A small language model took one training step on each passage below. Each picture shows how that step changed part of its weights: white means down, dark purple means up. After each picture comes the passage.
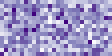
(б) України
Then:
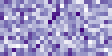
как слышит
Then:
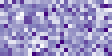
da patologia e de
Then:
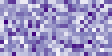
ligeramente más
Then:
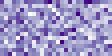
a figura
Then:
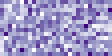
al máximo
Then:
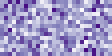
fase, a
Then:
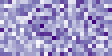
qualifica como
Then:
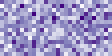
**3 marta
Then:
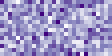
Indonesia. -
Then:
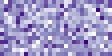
yoritishda muhim
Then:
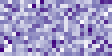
та виконати
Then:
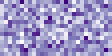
dengan menerapkan
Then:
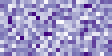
é um agrupamento
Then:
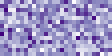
в области
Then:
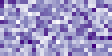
tashkil etadi. Bu
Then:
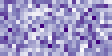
Neste contexto,
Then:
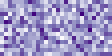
На другому
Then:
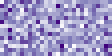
его форму.
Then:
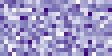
a propagação da
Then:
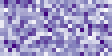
al MF es
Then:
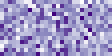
Знания о
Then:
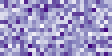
hisobot" -
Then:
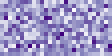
și citirea
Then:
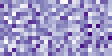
matter, and
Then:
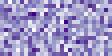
sus posturas y
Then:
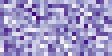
o traçado
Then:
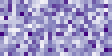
situación, han
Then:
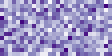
do povo e
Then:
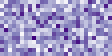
young people
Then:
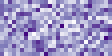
bo'lib, u
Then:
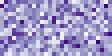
من حر أو
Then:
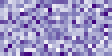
finalizar, como
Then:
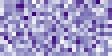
та інших.
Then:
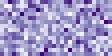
vofiq oliy
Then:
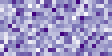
Plakat mit
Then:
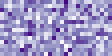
tosh agregatlar
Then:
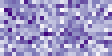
se concentre sur
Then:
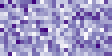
qarab dastlab
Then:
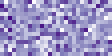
va guvoh
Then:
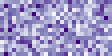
analizaron 25 eventos
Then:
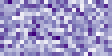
contrato de trabalho na
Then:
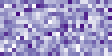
le contenu du
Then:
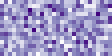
ağı ortaya
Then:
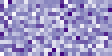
que tuviesen
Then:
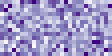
la articulación y
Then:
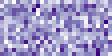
/ Energy
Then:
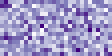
con respecto a
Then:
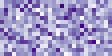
ishlash ham mumkin.
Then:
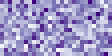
Настои и
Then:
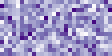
f \right);
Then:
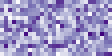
как нормы,
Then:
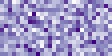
сущность и
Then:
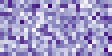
significativa tra queste
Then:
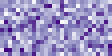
The use of
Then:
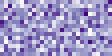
ва замон.
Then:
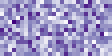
ilmiy salohiyatini
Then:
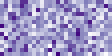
ishlab chiqarish
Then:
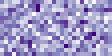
conocimientos y
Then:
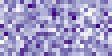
Natural Science
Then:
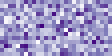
that end,
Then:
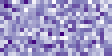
en adornar
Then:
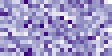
3. Permanências
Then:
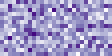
de componentes
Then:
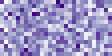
– pedagogik va
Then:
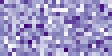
a decrease in
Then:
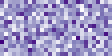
están presentes en
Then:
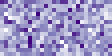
та етичну
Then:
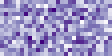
tersi bir
